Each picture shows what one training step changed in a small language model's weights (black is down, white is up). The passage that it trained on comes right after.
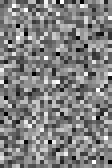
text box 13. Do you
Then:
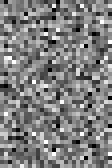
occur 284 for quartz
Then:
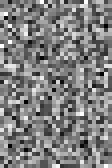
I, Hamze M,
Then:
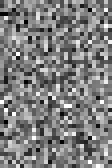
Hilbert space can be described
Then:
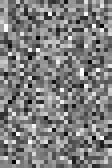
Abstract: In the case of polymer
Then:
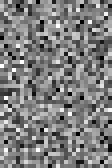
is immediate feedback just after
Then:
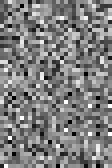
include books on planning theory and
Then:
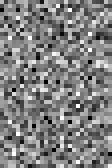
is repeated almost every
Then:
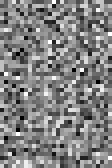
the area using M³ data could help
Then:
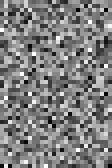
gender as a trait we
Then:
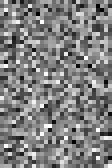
components, surpassing previously reported
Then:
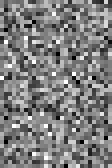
r} \right) +
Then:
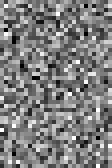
systems of many democratic countries
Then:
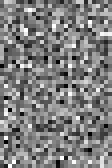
I (Plate 12). While
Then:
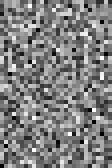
Sprinz, H.
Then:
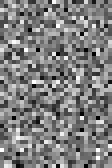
tension state, but in compression
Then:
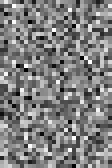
the motorcycle
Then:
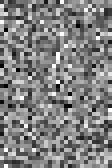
system and should be designed to work together
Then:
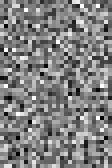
hand, PSOAG8 had
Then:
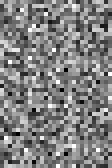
which will enhance the quality of the data
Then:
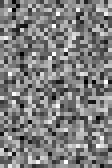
Enables figuring out who is
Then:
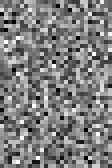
from remodelling phase of wound
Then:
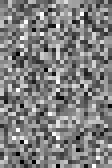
variance in Es18
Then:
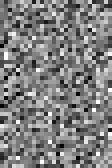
magnitude in range
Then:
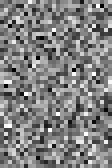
the water percolated down.
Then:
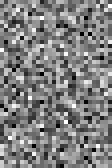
* پست
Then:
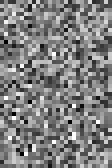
quickly return to the required
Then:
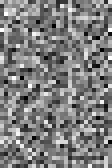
and responds to urgent
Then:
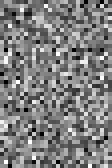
NPK fertilization on
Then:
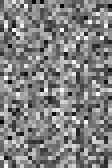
performance. Theoretical and practical
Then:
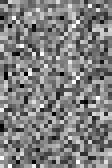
bank's strategic initiatives,
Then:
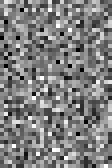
is supervised evolutionary programming
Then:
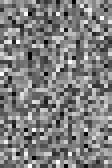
detection (LOD)} =
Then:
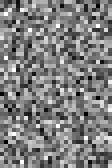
The debris flowed very close
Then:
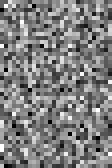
giving an idea that this field
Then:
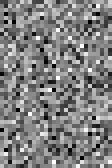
ethics committee. The
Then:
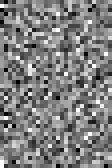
not make any explicit reference to
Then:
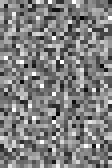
through vigiflow software interface into
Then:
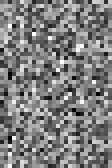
part of the historical culture of
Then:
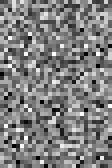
significant differences across any dataset, with all
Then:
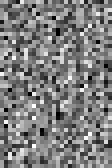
Calabro, S.;
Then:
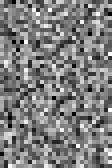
on the launching of
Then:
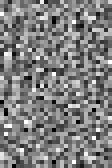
services in banks in Nigeria.
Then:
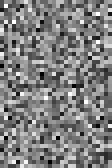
and Okafor,
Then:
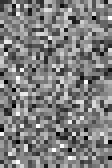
can have multifaceted impacts
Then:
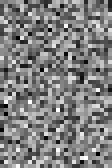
abilities to handle common as well
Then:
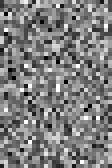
rabies vaccination despite
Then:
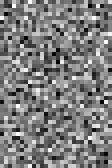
gluten-free products.
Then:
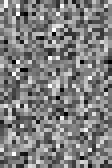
the second component (equivalent weight
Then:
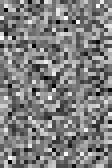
as the presence of pores and the
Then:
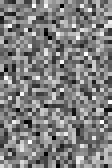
numerical simulation of nanofluids
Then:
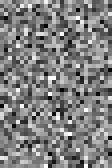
it can be seen that the proposed
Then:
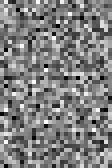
were conducted which were analyzed by
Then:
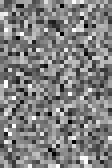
gases were passed through a solution
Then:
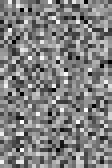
groups follows established sociolinguistic
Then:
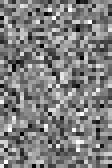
its adaptability, great
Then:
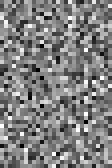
*et al.* presented their theory of
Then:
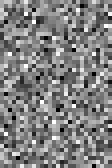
into three basic trophic
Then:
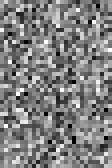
because palm bunch
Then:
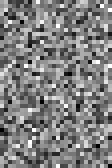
to temperature even at 3500 K
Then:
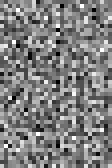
Annual Effective Dose
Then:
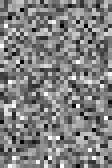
thyroid hormones play a
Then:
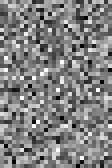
its bound state. If one only
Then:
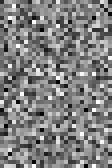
in southern Poland.
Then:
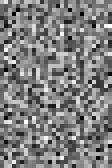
of profiling is it can allow
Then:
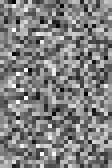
present in the hospital
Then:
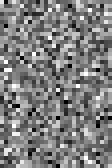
their own societies and countries.
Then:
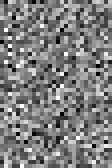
basis of chemical analysis and XRD
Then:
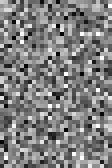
red seaweed genus
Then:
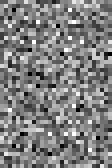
no matter how much harm is done to
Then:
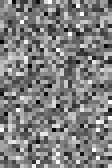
second moment of particular sets
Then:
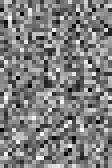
the identification of the maps of
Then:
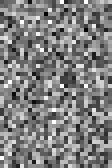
Results and Discussion
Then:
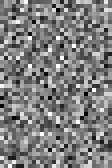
2024, recommendations to inform the
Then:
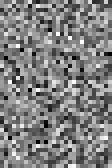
that the first one is more
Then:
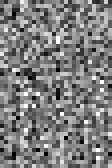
applications, especially over areas where
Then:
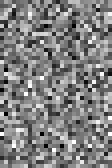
to their highest values from among the different
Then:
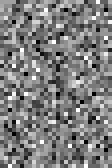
This reasoning suggested that certain features
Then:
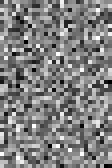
12 and it is still being studied in
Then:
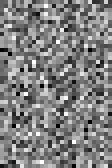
of the total concentrations contain
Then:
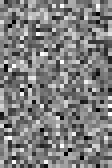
rest of the world. Similar spatial patterns
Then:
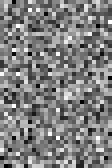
invisible zip with
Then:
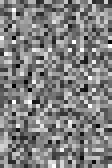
Team building, Trust in
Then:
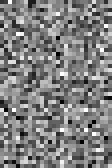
prolonged strategy, education
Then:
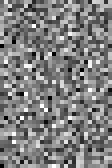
oils obtained from the six hop
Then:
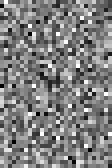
auxin conjugates
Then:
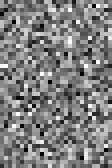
to Equation (2), the
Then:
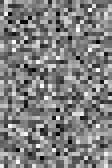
Fritz Heider and his
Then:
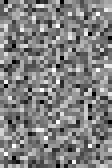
[118] examined
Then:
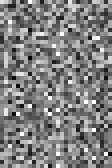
and potentially influence more researchers to
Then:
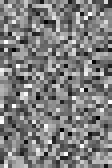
as a key stakeholder Related
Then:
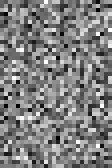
orthotics sector and considers
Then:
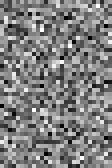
space curve whose principal normal
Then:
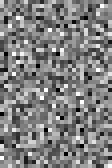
when individuals inhale respiratory
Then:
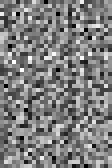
D : **D**ata Curation
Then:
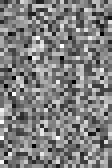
to exploring human behavior, culture,
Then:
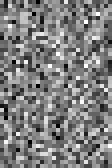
and preserved range of motion
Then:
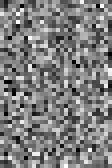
set δ^c on Y such
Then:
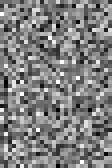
augmentation, Image classification,
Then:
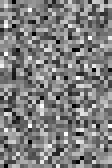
To perform aspect-based
